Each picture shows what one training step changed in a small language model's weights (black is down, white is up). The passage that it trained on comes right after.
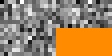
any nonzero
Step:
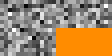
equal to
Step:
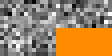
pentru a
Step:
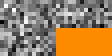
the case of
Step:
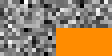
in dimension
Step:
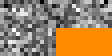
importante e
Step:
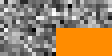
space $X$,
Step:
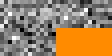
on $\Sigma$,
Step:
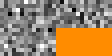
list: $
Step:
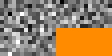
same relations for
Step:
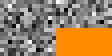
Markov process
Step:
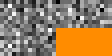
There is a
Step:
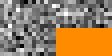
the first line of
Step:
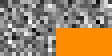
etish va
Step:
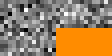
$\phi$ are
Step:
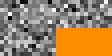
$\al$ for
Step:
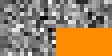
à se
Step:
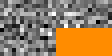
between the considered
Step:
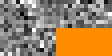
agent in
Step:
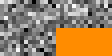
domain in
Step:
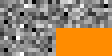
their position
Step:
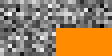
the DPR
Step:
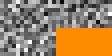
transform to
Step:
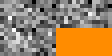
local section of
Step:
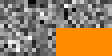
stress is
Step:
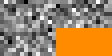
а також
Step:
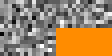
content of
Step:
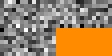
were known
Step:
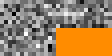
the left
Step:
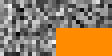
text of the
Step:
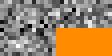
following result: if
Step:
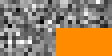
that set. This
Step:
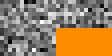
the present
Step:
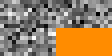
the US
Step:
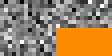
in all directions
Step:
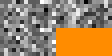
realizado com
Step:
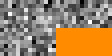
series in
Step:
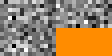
results} In this
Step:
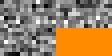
through the
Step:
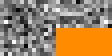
des champs
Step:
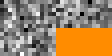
y tardía
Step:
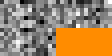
social y
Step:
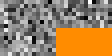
should also have
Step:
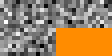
Jones \\
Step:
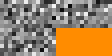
shows that,
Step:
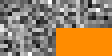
tal medida
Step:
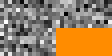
is a difference
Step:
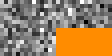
involves all
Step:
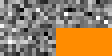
the same as of
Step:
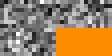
– это
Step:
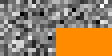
m, i
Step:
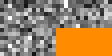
upper bound on
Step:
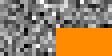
a submodule
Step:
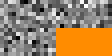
that $ u|
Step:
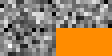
affine on
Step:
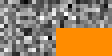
and $y$
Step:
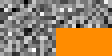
and almost
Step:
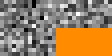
hold for
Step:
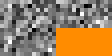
analogue of
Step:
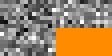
(as a particular
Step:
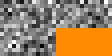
Já em
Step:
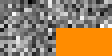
it is better
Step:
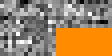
that a finite
